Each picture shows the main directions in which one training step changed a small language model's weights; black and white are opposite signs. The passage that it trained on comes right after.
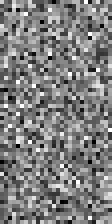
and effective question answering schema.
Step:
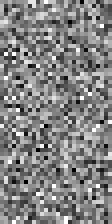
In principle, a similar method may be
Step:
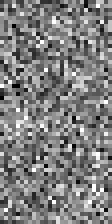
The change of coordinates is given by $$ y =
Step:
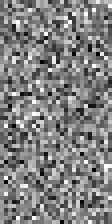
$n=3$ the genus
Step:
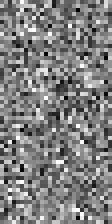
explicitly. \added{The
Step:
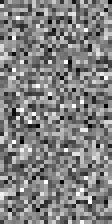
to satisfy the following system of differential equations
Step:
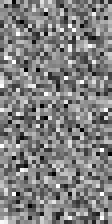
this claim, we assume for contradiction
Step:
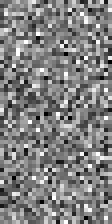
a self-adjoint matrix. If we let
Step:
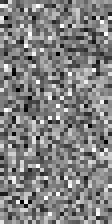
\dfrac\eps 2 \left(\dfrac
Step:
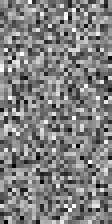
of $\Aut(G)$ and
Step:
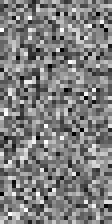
pairs", i.e. pairs
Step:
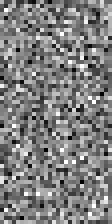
Physics Research Centre, Department
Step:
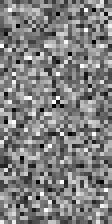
In order to obtain nice submodules of
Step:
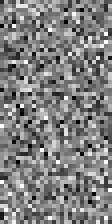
{\bf v}, {\bf v} \rangle
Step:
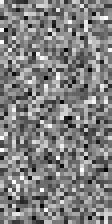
core was simulated, e.g., by
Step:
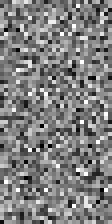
splitting each existing leaf set
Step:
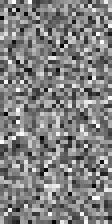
this model is reach enough and is
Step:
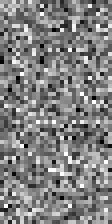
no special words for teens and
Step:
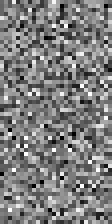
the subgraphs and is incident
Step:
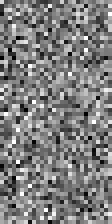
sets of positive measure in Lagrangian coordinates.
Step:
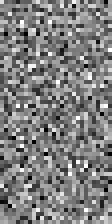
of the shape of the triangle.
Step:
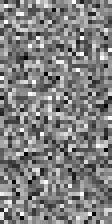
sampling across the years for the
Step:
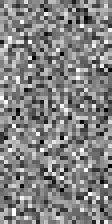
define $N=X+Y$ and
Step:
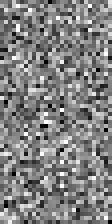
and $x+y>0$. Since
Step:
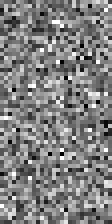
In \cite{ref13}, the iterative
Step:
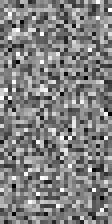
and $\{w\}\cup V$ are both
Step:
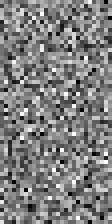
the input 3D volume of each 3D
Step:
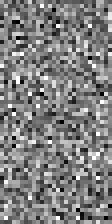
discussed above, it seems reasonable under
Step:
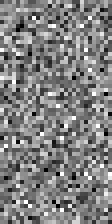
orbital period of $2.4915$
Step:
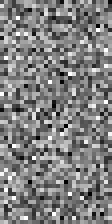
$P(j|i)$ to be uniform
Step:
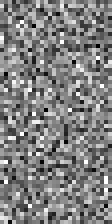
capsids \textit{via}
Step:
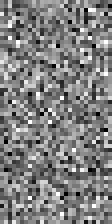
Suppose that $r\leq a-1$
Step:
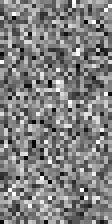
\cite{kosy} that the
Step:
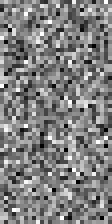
correct despite these uncertainties,
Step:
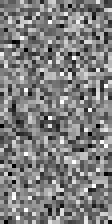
the error is close to fifth-order
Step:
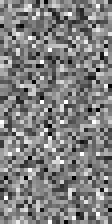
$e$ is a non-edge between a
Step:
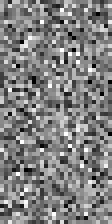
($21\ \lesssim d \lesssim
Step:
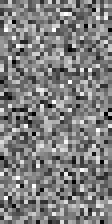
with sub-Gaussian tails:
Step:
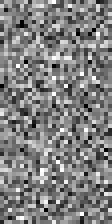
transformer with end-to-end and
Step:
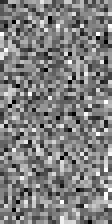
mean curvature}, J. Differential
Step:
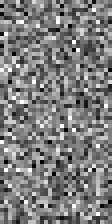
be improved for bringing a small
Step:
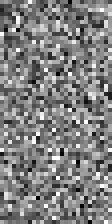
the hadronic matter with those obtained using
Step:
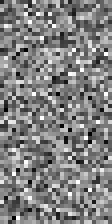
\end{subequations} We want
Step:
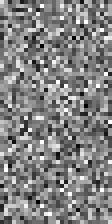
estimate the maximal value of $H(z)$,
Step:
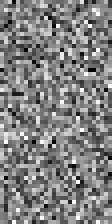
charging arcs do not exceed the limit
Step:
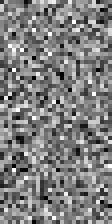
which crosses (once) some
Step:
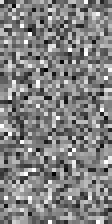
IBM, leading to a total of
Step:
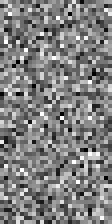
eigenvalues and eigenvectors, use the
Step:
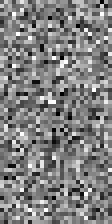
and an additional charm jet. There is
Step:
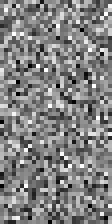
$a\in \mathbb{N}$ with
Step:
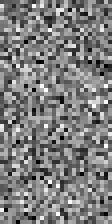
$\gamma$, which is ergodic with
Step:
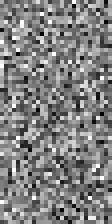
of the Gaussian is the so-called
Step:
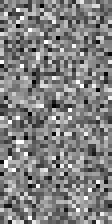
can easily rewrite this equation in terms of
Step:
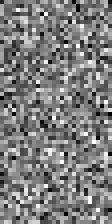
necessary and sufficient conditions on a $G$-map
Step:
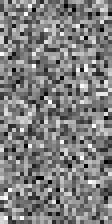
classicality.} Assume some external forces
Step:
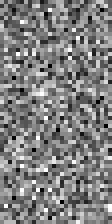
for the reconstruction of high-angular
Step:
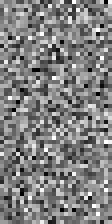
the coefficient $C_\Psi$ increases
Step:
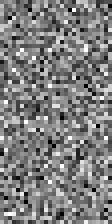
model for a space $Y$ if its minimal
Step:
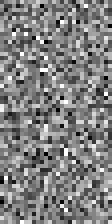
proof we just have to get the energy identity
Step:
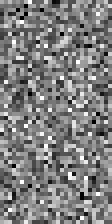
Times \\(ks)} \\ \hline
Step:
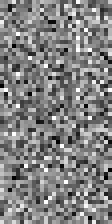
and inequality ($\ref{general}$) follows
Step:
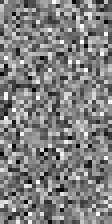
quantum ergodicity is absolutely
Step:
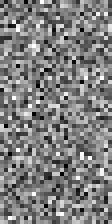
can also determine if further corrections arise from pure
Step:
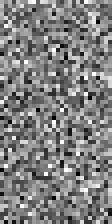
S Gross, W Klein, and
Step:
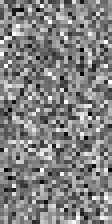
at scale and $g$ the bare
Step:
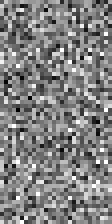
sign. But according to the argument above,
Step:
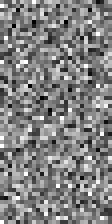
Moreover, every extended 3-point function is
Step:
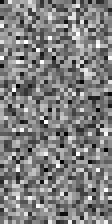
sufficiency, we give a transfinite construction of
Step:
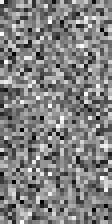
not provide detailed FSS investigation of
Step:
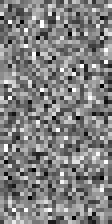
Various things are known about such
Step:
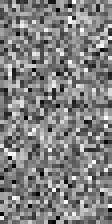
with $\mu\sim 0$, there are two
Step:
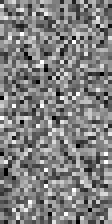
differentiable functions on $M$ as
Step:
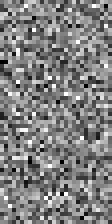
confromational temperature in glassy systems
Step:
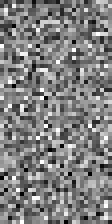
Thus, we know the physical meaning of
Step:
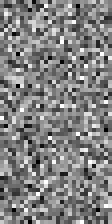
one of his measurement stations, and the
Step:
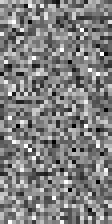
color. } \end{figure}
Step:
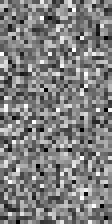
be the gold standard for trust in
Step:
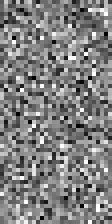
middle one-third of
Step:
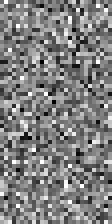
$\alpha$ of a C*-algebra
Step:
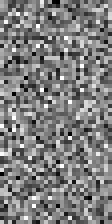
\in \mathbb{C}^{M\times
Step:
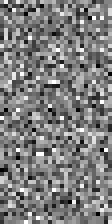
2s}.$ It is reasonable to
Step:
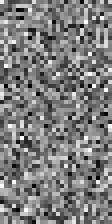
short-range correlations and developed a
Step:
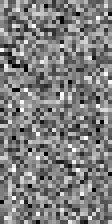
massless states in the twisted sector
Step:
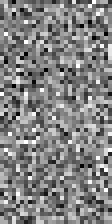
additional nova cycles (that is,
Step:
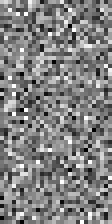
the terminology in the present section. We
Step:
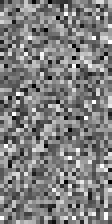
the present paper we prove Sweedler's
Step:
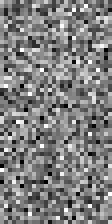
is equivariant. Thus there is a
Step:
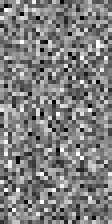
simple as $\ltlf(\land,
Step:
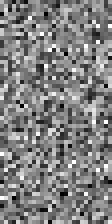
discussed below). However, it is trivial to
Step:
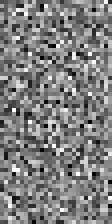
trip had been $x$
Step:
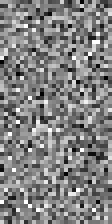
on metal sites in di- to
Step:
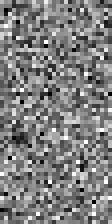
Then $\phi (\bar D) $ has a
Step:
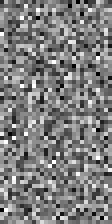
infinity. In this paper this conclusion
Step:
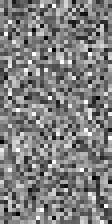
a $\nabla T$ is applied to
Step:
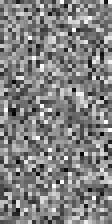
the condition: $$\forall\, x\in
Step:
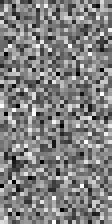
\av\ models (a) and
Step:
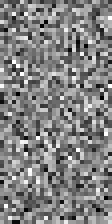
obtain (in a special case) the analogue
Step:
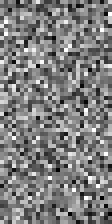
t\ge s, \phi\in
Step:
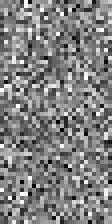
forms a complete orbit under an affine
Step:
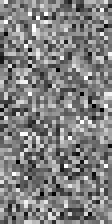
Sloan Digital Sky
